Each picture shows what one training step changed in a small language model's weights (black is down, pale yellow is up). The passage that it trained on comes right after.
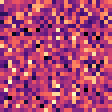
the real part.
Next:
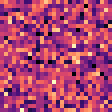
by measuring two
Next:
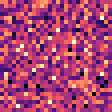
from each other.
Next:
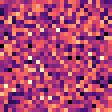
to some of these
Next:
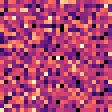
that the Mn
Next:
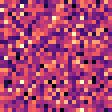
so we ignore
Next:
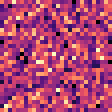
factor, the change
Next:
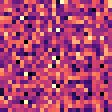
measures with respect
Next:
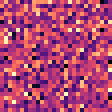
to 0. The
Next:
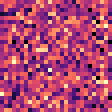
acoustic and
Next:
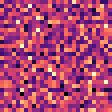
second equality due to
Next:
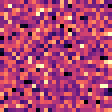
zero (see Eq.
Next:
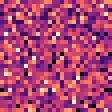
in a purely
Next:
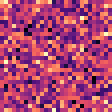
4 clearly
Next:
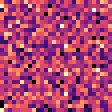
lie on the
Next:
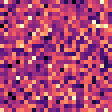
dynamic activities
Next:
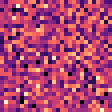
of shocked
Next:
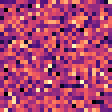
alternate theory
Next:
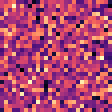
5, Hai
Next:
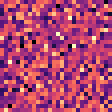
in long duration
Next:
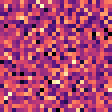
problem has been shown as
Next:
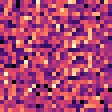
replies from other
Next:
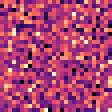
may apply for
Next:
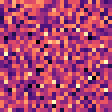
of energy for different system
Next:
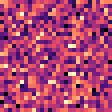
observed as the heat
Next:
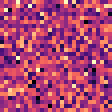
distinction between
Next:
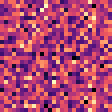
second reflection is
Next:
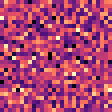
It is defined in terms
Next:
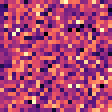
tool to inject
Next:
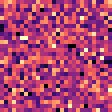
Hole.} We consider
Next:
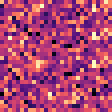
as the known
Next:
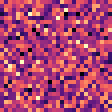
and favors a
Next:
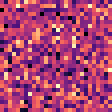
the assumed seeing
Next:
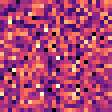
into the secondary
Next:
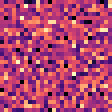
Grey is the
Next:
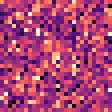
the external
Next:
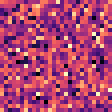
with their size. This
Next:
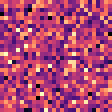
important content (see
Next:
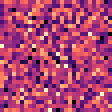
is highlighted
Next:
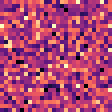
where we started.
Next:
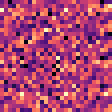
using the torsion
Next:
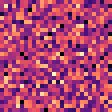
design to decrease
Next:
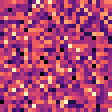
number of bonds
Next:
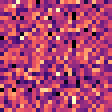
is analogous).
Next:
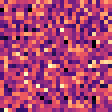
gap distance separating
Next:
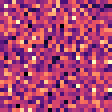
are a purely
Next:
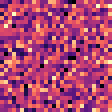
plan to extend
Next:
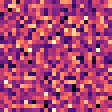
structure, is more
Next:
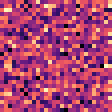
{\bibfield {journal}
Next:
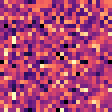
This allows to
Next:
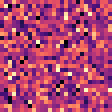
functions. The partial
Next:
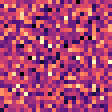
results are presented in
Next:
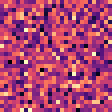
contains a layer
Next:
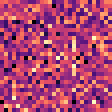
The evolution of the physical
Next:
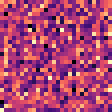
state corresponds to the
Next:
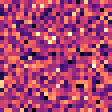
directly over the
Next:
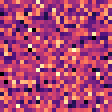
coordinate systems.
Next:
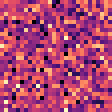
The ML potentials
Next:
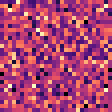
singlet $S$
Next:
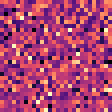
it must reflect
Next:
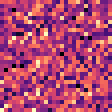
is obtained by the
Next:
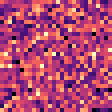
to the shift by
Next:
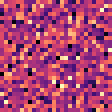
composed of a number
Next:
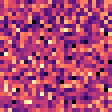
We conclude in
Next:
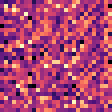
its extreme
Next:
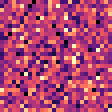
factorization, and
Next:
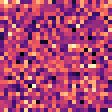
3 nm sample and
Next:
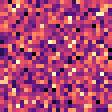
attributed to an
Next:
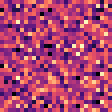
utilised by
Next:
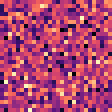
by a normally
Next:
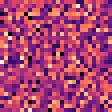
and acting on
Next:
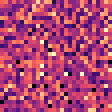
frequency shift are
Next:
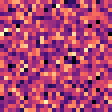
conclusion, we
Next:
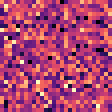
form of soft
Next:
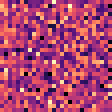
More recent work
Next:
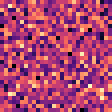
other hand, a
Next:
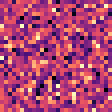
where at the end
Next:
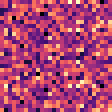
touch. To
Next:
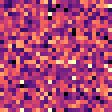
in excellent
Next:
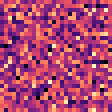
in materials
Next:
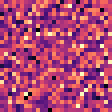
relevant for
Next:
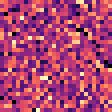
while $\alpha$ and
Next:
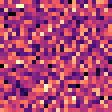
model developed by
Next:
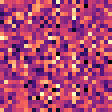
the most robust
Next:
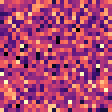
the survey,
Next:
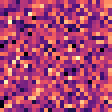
into account in the
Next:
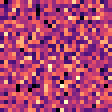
detector equal
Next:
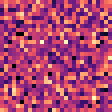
domain wall
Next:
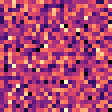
of China in
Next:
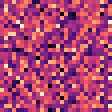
risk for
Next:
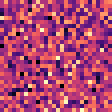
level of development.
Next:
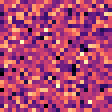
in the accretion
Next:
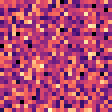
shift of spectral
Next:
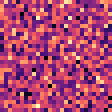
of Magnetic
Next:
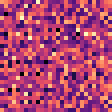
particles. The mean
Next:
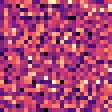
and Lucas
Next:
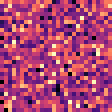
a peak of $\sim
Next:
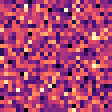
an asymmetry in
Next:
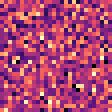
can be used in
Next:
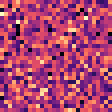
a player
